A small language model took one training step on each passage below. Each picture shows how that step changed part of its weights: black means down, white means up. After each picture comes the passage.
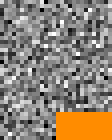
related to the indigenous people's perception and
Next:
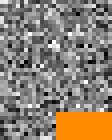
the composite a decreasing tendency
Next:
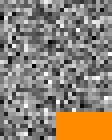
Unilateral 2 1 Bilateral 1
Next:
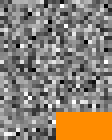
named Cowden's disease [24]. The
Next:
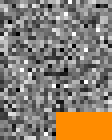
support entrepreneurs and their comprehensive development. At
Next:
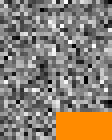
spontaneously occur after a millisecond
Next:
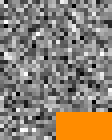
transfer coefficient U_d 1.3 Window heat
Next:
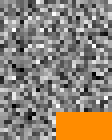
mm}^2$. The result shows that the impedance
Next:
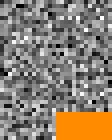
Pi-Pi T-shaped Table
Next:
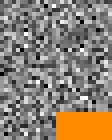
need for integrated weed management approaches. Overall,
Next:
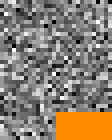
the objective function values to the number of offspring
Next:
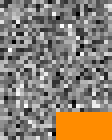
open interfaces between them [1]. SDN has
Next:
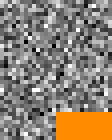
taking approximately eight hours each. For each measurement,
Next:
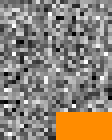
Categories: Self Perceived abuse One
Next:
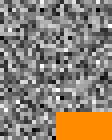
for image recognition at scale. *arXiv
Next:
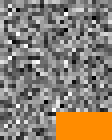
precision of 93%. RF has a precision
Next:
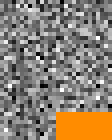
divisions)* box and then click
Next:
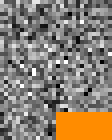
crystal size. Initial nucleation
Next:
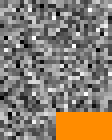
scattering. CsPbBr₃
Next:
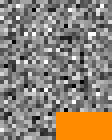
outcome is illogical. Therefore, the practical significance
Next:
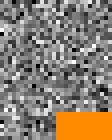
formation of database, the results of local surveys
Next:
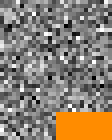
position of CEO and board chairman is
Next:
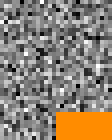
(e.g., acrylic) and products made
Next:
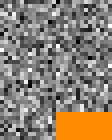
multi-domain Ritz approach for the analysis of
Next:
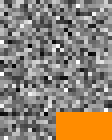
psychological stress. This review examines six randomized controlled
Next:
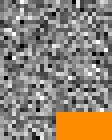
and more people are engaged in the practice of
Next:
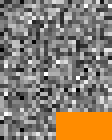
the untreated cells (baseline group)
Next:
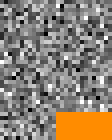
evidence for massive white dwarfs resulting
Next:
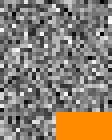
boundary (Merit and Cummins,
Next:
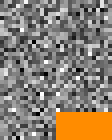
thaw stability on the basis of % change of
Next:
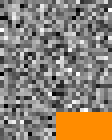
not on interlinear translation per se—a
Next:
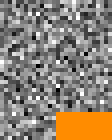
government that addresses students' school and community concerns.
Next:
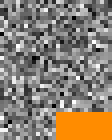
with the idea of we-intentionality as
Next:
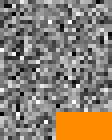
stroke within the past 6 months, and
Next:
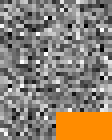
identified based on magnetic saturation effect of proposed
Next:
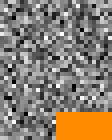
human capital, and improving social well-being
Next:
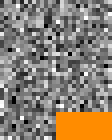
cases were noted in December and March.
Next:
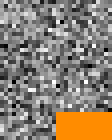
time method was used. The catalyst was
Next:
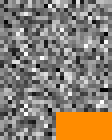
and this partition is user-dependent. In
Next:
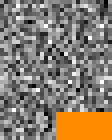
reaches the fish (Boglione et
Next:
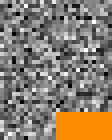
shock, and composite severe events. So,
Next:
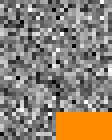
estimated mean achievement in CL2 across all 16
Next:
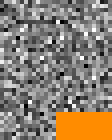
regional levels, but highlighted the following: 1. European
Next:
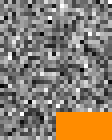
are granger caused by diesel
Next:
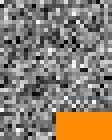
Urfa city's hippodrome
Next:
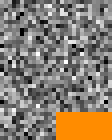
surface; - finally, damage transitions to the
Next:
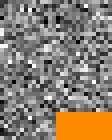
the user could identify it as a table lamp. After
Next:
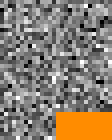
in Ponta do Ouro expressed very different
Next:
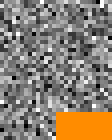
INVESTIGATION OF THE
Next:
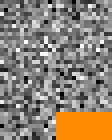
that contribute to the success of blockchain projects
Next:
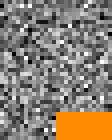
were detected as insulin resistant by
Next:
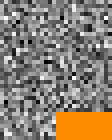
telescope is impossible, so
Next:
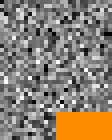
algorithms for recommending the quality product to increase great users
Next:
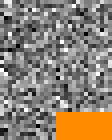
culture systems represent a potential renewable source of
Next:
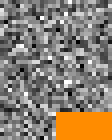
competitive attractions on the global stage,
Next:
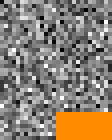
self-assessment, validated questionnaire consisting
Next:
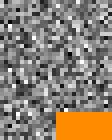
20 Partner European Alternatives Description
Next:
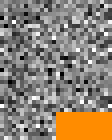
directly defining $G_1 = 0.2$
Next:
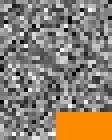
can degrade inference quality in specific runs and
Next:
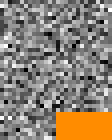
effectiveness of the communication can help officials at
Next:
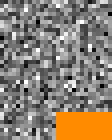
has become popularly known as the Third
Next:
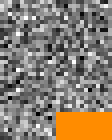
collaborative approaches in enhancing SWM practices. This
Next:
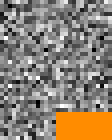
are a number of factors affecting the accuracy of the system
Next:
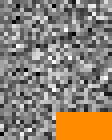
from all individual participants included in the study.
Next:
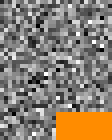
environmental degradation. Source: Authors'
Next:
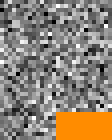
Variables The graphical representation shows that inflation
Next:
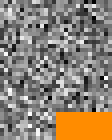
mL of deionized water. The results indicate
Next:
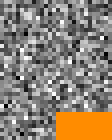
this context, fuzzy systems have been widely used
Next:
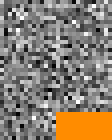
results from these or similar studies, is the
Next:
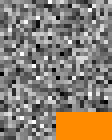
direction, development should be economically strong, socially
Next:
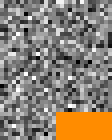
Harmonic distortions are a mathematic
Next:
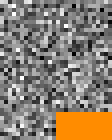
Agricultural and Food Biotechnology), University
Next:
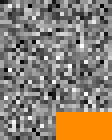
compromise sterility by touching
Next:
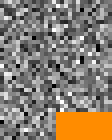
Research and Analytical Reviews*,
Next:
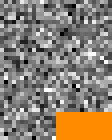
100 / C_0$, where E = efficiency of
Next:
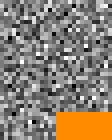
teacher training details, and the survey instrument to
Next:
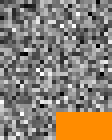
with four $3d$ electrons is, on the
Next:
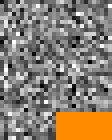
note that GST polymorphisms also can
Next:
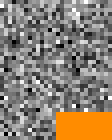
that one of the strips has only holes
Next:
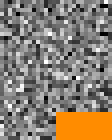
but the main objective is to gauge the
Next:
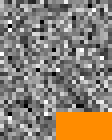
shielding 26 them from high temperatures and
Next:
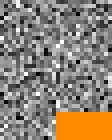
the country’s social and economic stability. The
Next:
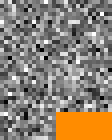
transaction and innovation platform features - The emergence and evolution
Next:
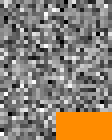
on the extent of these vascular changes, different
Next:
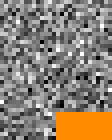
(IAT) questionnaires were used to assess the
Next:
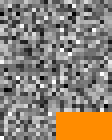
GPT. Adapted from ⁴ Timeline
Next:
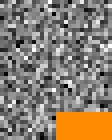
matter are properly reproduced. 1.
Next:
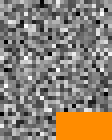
highly influenced by pH, which affect the surface charge
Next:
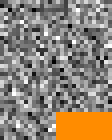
of Regulation Systems In connection with controlling
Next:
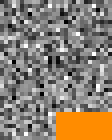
well. Various soil retaining structures such as
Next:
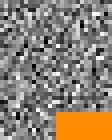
years (19.7) and fourth years
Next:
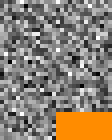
in Kaduna state independent electoral commission
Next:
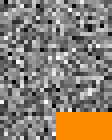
tiny proportion of India’s millions of
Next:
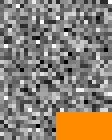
the periods of rise and fall described in table
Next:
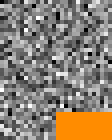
exchange traded fund. Daily data were collected from
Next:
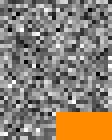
be damaged after the earthquake
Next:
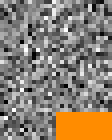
irrespective of their location students are affected by the same
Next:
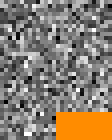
was constructed in two forms, namely structured and
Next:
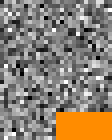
arbitrary, possibly
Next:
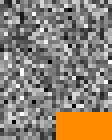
plan which will ensure that data gathered for
